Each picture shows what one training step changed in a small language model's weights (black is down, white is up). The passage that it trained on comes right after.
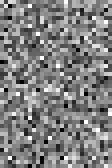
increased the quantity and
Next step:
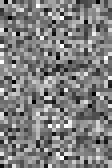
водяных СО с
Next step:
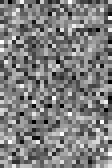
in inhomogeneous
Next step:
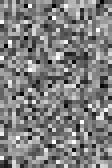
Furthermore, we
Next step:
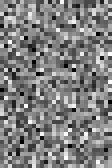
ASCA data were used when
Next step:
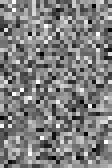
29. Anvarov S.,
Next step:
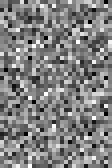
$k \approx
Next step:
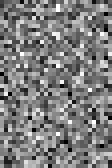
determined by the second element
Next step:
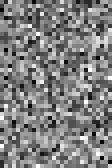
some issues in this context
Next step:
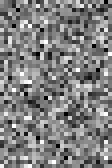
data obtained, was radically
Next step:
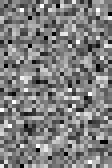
slower rate, with the
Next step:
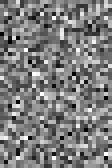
transporte e seu
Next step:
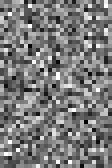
the limit has a lower
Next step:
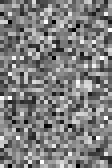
vacuum modular
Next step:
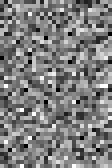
were carried out by
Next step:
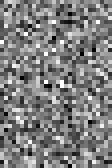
external fertilization,
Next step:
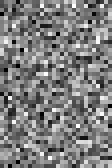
H H$ splitting function
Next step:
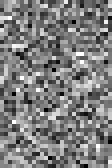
serta bahan cetak
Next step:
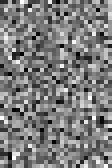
through intellectuals and
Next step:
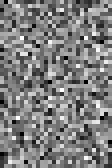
show the practicality and differences
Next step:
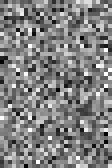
la notion de performance à
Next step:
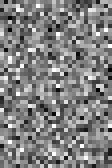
багато в
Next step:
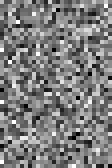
(e.g. wind,
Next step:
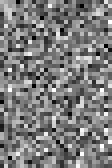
trends in climate
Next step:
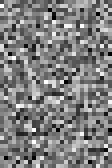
# Grafikni
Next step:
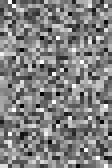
depicts household
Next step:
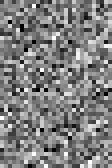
diferentes modalidades
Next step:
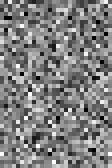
by the same fashion
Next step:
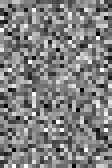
the highest value of leaf
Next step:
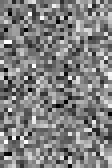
less than the number of
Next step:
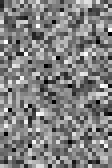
(82), followed by the
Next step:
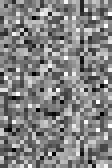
of analytic estimates to
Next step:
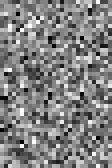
language used by
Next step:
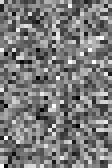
simulation results with experimental data
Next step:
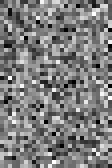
surface plane. Assuming
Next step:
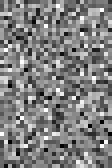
nonlocal finite difference
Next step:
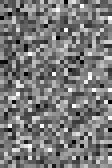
caracterización experimental del
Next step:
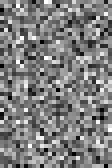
derived from event log data
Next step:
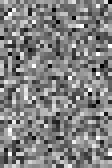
metal like copper
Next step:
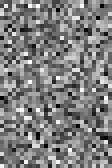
score by the participants was
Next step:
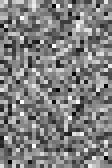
parte dos amplos
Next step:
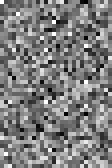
y) \supseteq
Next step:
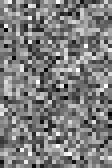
requiring that the functions are
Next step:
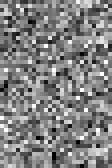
is limited by lack of
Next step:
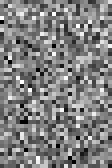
algebraic operations on
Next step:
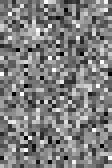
milliy tarbiya
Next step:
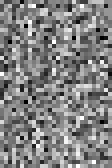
75 million servers.
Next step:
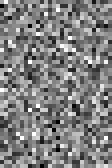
the neutron population
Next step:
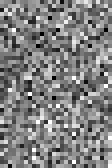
In the linearised dynamics
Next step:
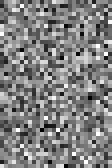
offers as educational
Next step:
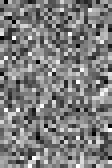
not external knowledge -
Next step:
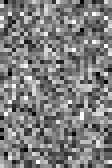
of Basic Energy
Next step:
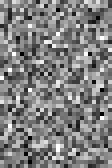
população localizada na
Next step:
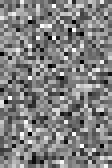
degenerate mass pattern
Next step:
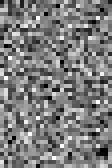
it is robust against
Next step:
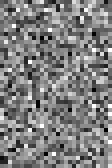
the performance of an ejector using
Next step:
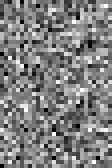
Cherednik operators as
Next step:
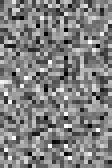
infancy. However jet
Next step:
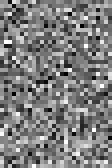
legacy systems are the most
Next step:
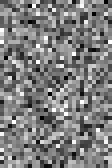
find with enough precision two
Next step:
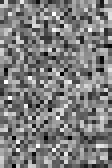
dialogue as a form of
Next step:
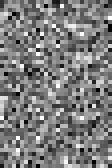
o dito e que
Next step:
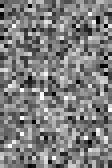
this version is to offer
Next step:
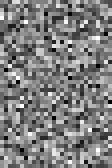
- 5-Evaluate,
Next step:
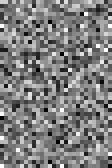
grado I y II de la
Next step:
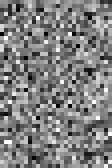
is evaluated on a widely
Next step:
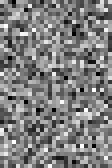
now turn to the
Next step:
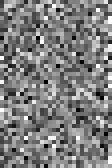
other endpoint in
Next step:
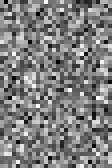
alter their behaviors. In
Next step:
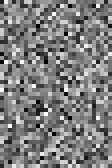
est considérée
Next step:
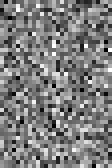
на фонетското и
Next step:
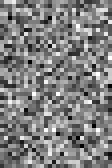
period. In the case that more
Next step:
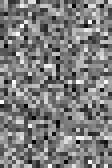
Hence, the cultural
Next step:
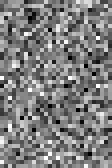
a short introduction
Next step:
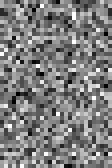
dwarf galaxies
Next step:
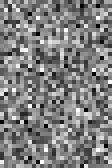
data that represent textual user
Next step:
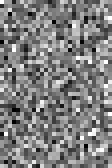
reduce the exodus of
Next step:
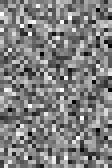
of Daily commodity
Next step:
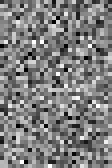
and edited the paper.
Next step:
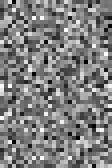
for the assessment of
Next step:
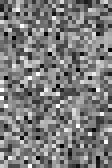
where $I$ is the
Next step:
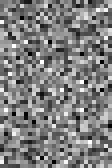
e 50% tinham
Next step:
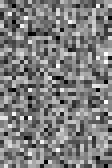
of Agricultural
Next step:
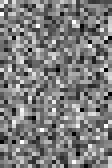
Nevertheless, it
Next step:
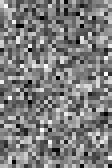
publication trends, and
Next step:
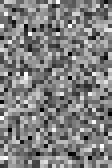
the liquid binder
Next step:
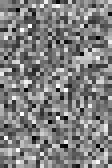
intellect from those which
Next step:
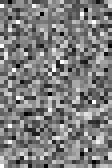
protocol and might not
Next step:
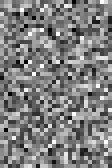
factor 10 every time a
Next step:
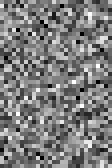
jackknife when they
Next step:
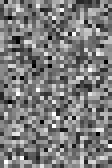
а деструкция
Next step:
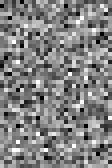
6. Referencias
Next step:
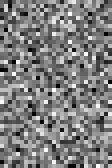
take special interest
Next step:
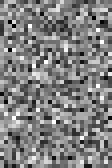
Numbered: B-34.
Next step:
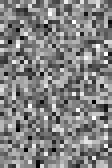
of peer-review is
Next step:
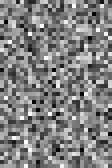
the Hartree Fock energy)
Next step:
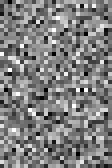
attitudes towards
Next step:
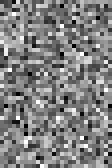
vast city overlooks
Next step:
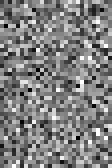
consisting of 350
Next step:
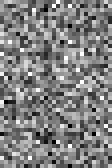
no excitables, junto
